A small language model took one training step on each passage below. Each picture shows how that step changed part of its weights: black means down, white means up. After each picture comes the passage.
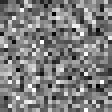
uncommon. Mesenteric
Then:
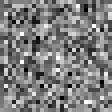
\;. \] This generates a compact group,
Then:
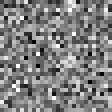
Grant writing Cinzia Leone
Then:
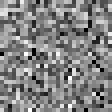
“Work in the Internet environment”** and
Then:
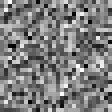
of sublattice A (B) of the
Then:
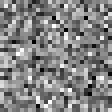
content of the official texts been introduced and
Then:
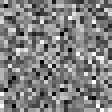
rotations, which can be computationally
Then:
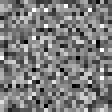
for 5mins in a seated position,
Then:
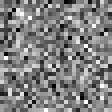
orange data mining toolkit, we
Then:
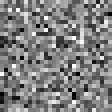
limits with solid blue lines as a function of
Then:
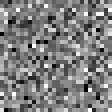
constant in the process. However, it would be
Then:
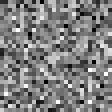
between aligned and unaligned phase inductance
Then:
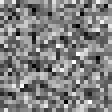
scores comparing trials that involved choosing a
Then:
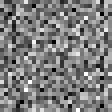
mikro çevrenin
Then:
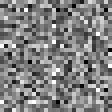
modified adjacency matrix $B^k$.
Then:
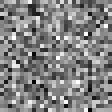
authors themselves, have been involved in tests and
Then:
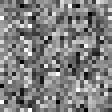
The product form is required in order to
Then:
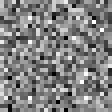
learning rates and epochs. However, a consistent approach
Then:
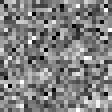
end point of the communication, RSSI,
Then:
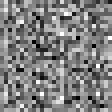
Telescope Science Institute, which is operated by
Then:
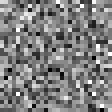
penalized IRLS and updating the
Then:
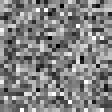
in recent years for the efficient retrieval
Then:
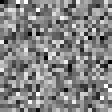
nanomaterials suppose for the human health if
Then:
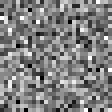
The presence of epoxide groups is characterized by
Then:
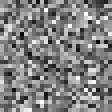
in English, especially when practicing live
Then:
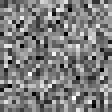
excited Floquet band of both upper
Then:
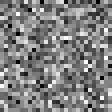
high redshifts, culminating into the
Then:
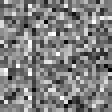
provided weights. Considering All,
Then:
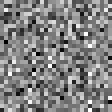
to home reading in teaching a foreign language at
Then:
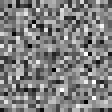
the weakest team winning decays
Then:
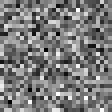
by each set of coefficients, and then
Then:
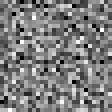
same time pointing out to some singularities linked
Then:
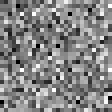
illustrates the results for reducing four different disturbance
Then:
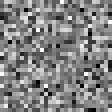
conducted to determine the relationship between thyroid
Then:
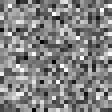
is achieved without any phase shifters or
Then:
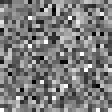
gyration radius of individual rings,
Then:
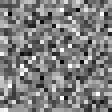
DJ study. Table 13: Types of
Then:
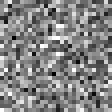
of gestural and spatial information. In particular,
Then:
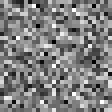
times before being filled with the chosen gas at
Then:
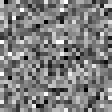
of two. Quantitatively, the only
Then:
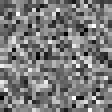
the \glspl{ctl} and
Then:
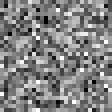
the timespan at the ACES
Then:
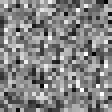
In Data Engineer Things by Clay
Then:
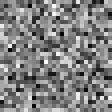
among the variables. The results are reported in Table
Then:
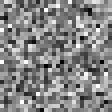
in this study is to create a hardware description language
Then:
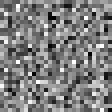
our experiment. In particular, we examined studies that
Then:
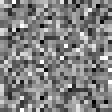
During job execution, its map tasks process input
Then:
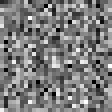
ayurvedic system of medicine
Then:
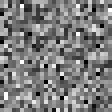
\; \bar\xi \Gamma_\mu
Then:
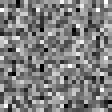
TCP data receiver into a separate process.
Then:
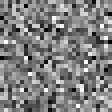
Adam H. and Fyfe,
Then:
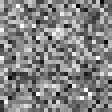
provide very clean and simple environments. BaBar
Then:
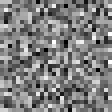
and the SMILES of the compounds
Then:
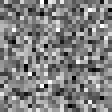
eliminated, for instance, if he did that
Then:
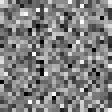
perform well in the semi-supervised learning classification
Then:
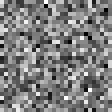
analytical results are only valid when the correlation length
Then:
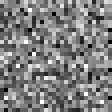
compressor.} In the experiments, we find
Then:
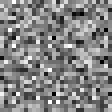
sustainable management of agricultural soils Programme
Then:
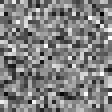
if they come home with small questions regarding
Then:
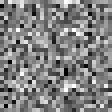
According to OECD (2020) methodology,
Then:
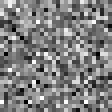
circuits has been implicated in the
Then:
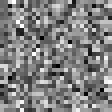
offline billers are involved. In this
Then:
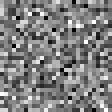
diagnostic methods, and current treatment strategies for
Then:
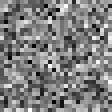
reconfiguration of human relationships by Vera
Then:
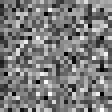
²⁰ Northwest
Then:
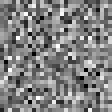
absolute mag $\approx16.2$. In the
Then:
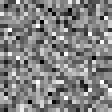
occupant of the band and maximizes the transmission
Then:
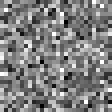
of the concept. The research design is widely applied
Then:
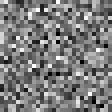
solar observations, in order to set additional constraints on
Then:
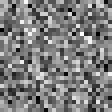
electron-hole overlap both $\tau_r$
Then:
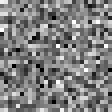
such as sulfur and nitrogen.
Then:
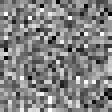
of Sri. Sathasivam
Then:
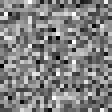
range, the patient is not developing properly
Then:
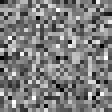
and Freundlich isotherms models
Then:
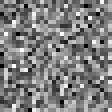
same property of commuting horizontal row transfer
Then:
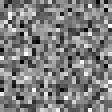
This metric assesses the overall variability in the distribution
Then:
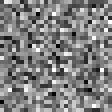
stamp to the spatial information allows for timing studies
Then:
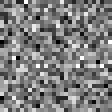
\Lt, and \Opal all employ
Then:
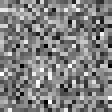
and leucocyte ascorbic
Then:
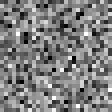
training tremendously hampers
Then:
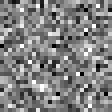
based on scikit-learn version
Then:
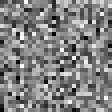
algorithms (Pencheva et al.
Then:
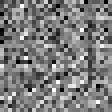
\end{equation} where we normalize the
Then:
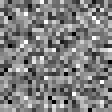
out an analysis similar to that of K15 to
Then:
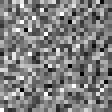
Saurí, S., Rúa,
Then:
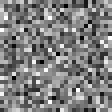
the weak ($\lambda/\gamma_0 =
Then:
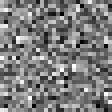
and rural applications. The integration of NTN
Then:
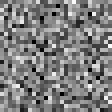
Ozonator SO2 Sample Time
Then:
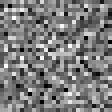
*F. Verloove*
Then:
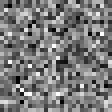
the energy diagram. We adiabatically expand the
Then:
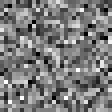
the changes in the electronic properties of the
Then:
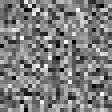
et al. [19] also reported that the
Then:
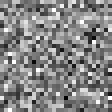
i think i am ready to move on is
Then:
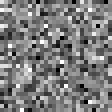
memory in the \textsc{soc} and
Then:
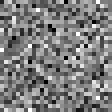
Berry curvature by tuning $U$ via
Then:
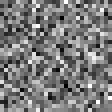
the \pplacer\ suite is
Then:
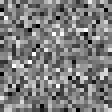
G showed the best results on harvested
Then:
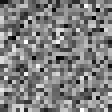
among those age groups with epilepsy
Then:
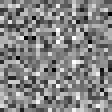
diverse role in combinatorics; see
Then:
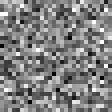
lattice studies, about 100 gauge configurations are used.)
